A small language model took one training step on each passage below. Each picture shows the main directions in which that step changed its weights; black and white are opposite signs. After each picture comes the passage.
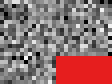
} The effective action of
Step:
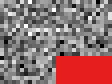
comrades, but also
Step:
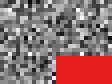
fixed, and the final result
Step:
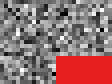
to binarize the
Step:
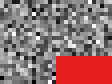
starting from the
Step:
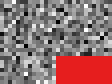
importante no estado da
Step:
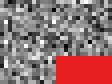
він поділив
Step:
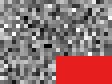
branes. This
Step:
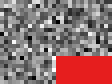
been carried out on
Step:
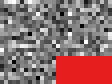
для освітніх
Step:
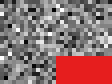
(e.g. using
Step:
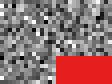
mayor medida,
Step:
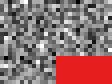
impliceren ook dat
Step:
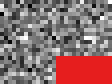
de campo e
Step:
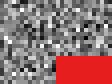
ve hukuki
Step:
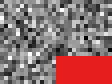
few years, and
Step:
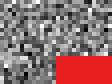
has been most influenced
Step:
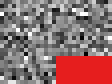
Universe is described by
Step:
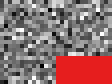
deleptonization in
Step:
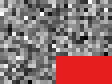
the Second World
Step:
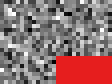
however, some methods of
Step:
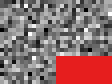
have performed a set of
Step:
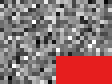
- palavra que
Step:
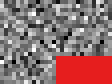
imágenes, entre
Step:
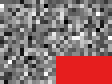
on timescales as
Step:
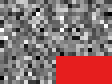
fermerlar bilan
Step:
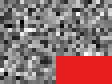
and (b) as a
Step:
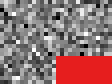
constructivist learning methods in
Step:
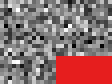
shown to be important sources of
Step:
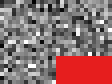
design space exploration.
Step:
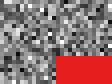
These are specific to the
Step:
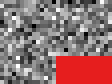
обробляються в
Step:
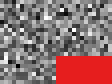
effort to
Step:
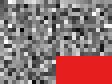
и указания,
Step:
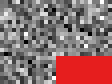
of being used as the input
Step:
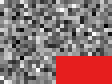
geral, aos
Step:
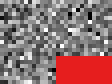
for Poisson
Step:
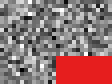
exponential distribution for the
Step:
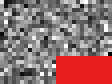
что создает
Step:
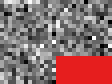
з низьким
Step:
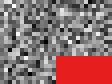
com o novo
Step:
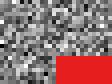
different GCMs and
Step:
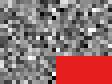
approaches without the need for
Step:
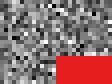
saúde física
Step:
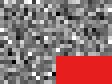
obtained using the TMD
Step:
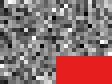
пульпа с
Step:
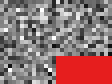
role in determining the
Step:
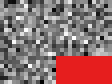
кормление из
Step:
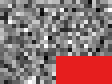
on the critical line,
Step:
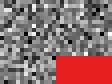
cases even higher values for
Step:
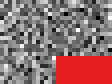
contributes little
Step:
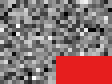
and such; again these do
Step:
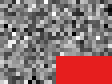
number of the galaxies in
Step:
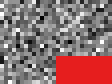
segment (B,
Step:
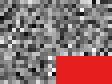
and $T$ the
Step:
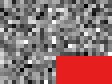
regards the choice
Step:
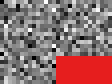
right). The colors show
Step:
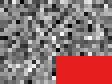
estimation for nonlinear
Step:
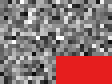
fue incrementada al
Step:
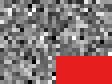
case for the coherent
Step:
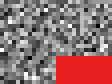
to have a uniform
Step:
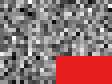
three flavors of
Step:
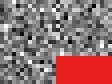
work. % First,
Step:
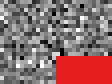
is highly populated by
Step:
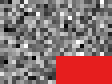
para proteger o
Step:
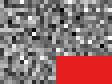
межевания они
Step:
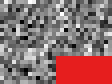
from the tilt and
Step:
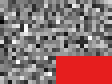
Nesse sentido,
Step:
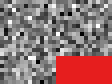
are chosen to
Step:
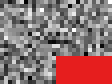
metrologiya va
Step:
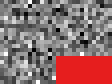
more paths in the network
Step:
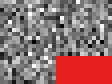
photon field of one
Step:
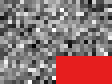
of the $z$ variables
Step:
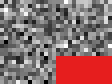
recall and precision
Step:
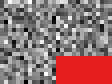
в семье.
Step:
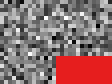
multivariada para
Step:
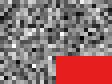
and the underlying
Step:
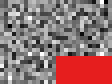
is superimposed on
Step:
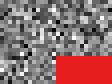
is described by the 3D
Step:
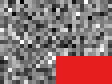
Specifically, we
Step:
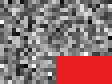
migrated or
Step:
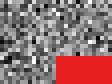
discovery towards
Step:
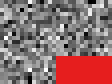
solution was reported. The
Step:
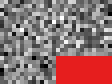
of the soliton
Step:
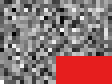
invariant \[
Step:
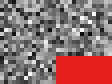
admin, student,
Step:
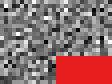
de um todo.
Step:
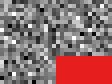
minimiser les risques
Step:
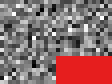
decaying cosmological
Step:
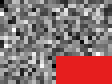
with the above remark because
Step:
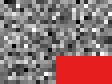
Therefore, synthesis
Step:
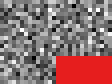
the meaning of the
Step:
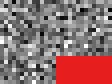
Wagner, H.
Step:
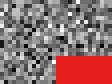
pairar, oscilar
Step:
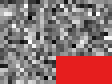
that the fermions
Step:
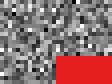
rivojlantirish hamda
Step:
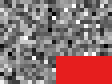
the real axis, and do
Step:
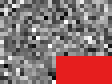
transit shape. For
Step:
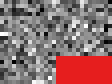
serial haqida
